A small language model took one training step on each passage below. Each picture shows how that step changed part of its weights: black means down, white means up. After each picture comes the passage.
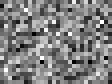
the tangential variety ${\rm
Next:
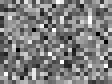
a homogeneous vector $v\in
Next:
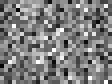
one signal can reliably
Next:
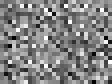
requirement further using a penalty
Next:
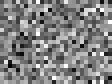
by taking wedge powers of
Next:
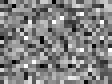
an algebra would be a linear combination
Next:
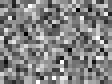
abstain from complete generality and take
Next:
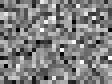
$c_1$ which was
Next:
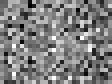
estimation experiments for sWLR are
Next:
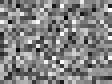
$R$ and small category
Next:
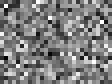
the quasi-isomorphism type of the
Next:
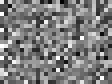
to calculate solutions for the higher derivatives
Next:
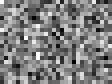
as a certificate of
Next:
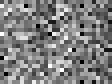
Convergence Results In this
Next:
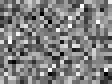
its level, the Hasse
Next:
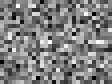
$\Delta$ deletes precisely
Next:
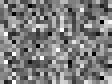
then truncated subsequently. The
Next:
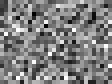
\end{eqnarray*} Therefore,
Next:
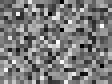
Let $S$ be the surface
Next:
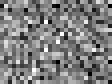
complete noncompact non-flat
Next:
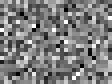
map $i:V\times
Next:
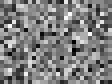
E}$ with $h \neq
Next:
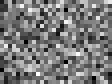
we consider $\theta \in
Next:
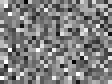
a balanced cotree
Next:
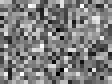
length~$d+1$; the
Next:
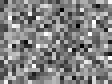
\ \text{for every}\
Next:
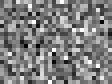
Hilbert contractions. More precisely,
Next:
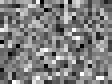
(j) = \Gamma
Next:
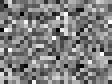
will see in the next section,
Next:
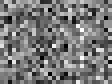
while our latent order is for
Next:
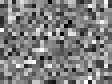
(d)} Compute the ideals of
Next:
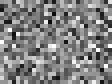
increase the problem size and the number
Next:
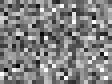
It turns out that, when restricted
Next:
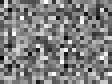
recurrence relations above imply the following
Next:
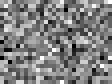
length whereas $\theta_0$
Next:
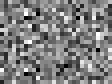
set $S$ is called a
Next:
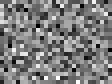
from that paper: the change of
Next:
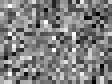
finite particle systems are represented in these
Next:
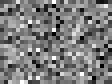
of their maximal proper subroot systems
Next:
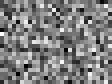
of candidate poles
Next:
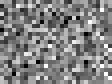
than the irreducible maps (between
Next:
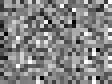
the sign of the coefficient of every
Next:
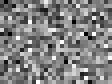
$G_i$ be a
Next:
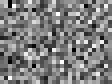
be the $r$th largest
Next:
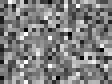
and the cohomology of the fibre.
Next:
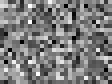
shall study the summation arithmetic functions
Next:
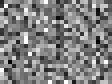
an isomorphism\footnote{The colimit
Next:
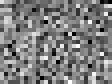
techniques. \section{Design
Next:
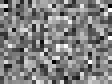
y, z\}$ forms a circuit
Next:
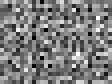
telle qu'elle ne
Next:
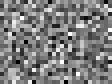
is {\em the unique} point
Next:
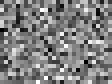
we denote by $\Delta$ the
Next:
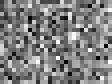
on handle attachments corresponding to
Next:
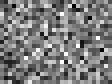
L$ be the universal cover.
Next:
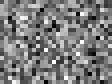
system \section{Introduction} This
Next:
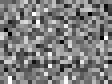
Then there exists a convex lattice
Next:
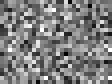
Im}\ f_*$ is the
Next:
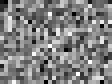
2$. On the other hand,
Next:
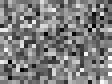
)$ is a homeomorphism. The
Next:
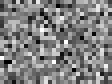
the question is to describe the structure
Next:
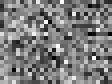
the theory of partial differential equations and
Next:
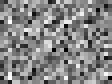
\noindent \underline{Case
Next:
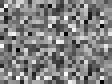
\end{equation*} where
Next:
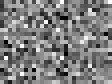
the following additional stipulations:
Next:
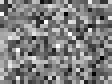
to update variables and estimate the stochastic
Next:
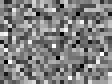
will address in the following sections is
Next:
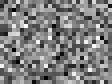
a $\Bbbk$-Hopf
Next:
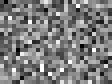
and $S^*$ be the splitting
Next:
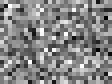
even more futile
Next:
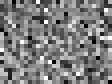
that the round sphere is the
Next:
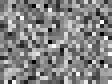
the BRP. Let
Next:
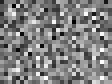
$f : \Xmin
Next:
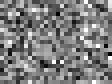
For any $h\in
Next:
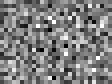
for CAT(0)
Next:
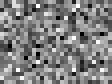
obtained from $(\Ga,\epsilon)$
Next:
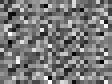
Hadamard order poly
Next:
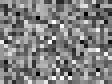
manifolds, and have been intensively
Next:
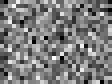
} \Gamma \big(
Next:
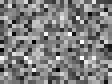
\, S \gtom
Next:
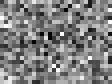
Then, since these are both closed
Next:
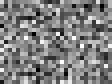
is the default solver of
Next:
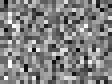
\mathbf{b} =
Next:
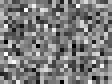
and $\upsilon$, so that for
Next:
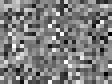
to positive definite integral lattices are
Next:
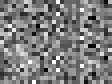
More importantly for our purposes
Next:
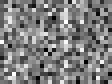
P, Naik and
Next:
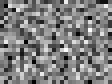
of attraction} of an
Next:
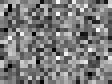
Center for Quantum
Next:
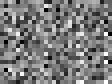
three layers in total: one
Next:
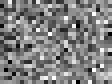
in~$\tau$. Now define
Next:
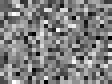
\footnotesize We analyse the complexity
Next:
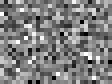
to numerical schemes for subdiffusion
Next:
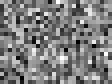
$u(t)$. To simplify
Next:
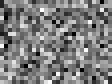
steady light impact on me
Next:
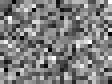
dimension-vector $\nu$ such
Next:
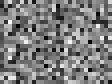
only if, $x \notin
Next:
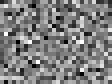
with $F$ replaced by
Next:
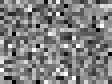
sensible to rounding errors
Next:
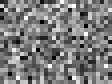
basis functions at the cost of slight
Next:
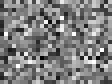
the root of the subtree
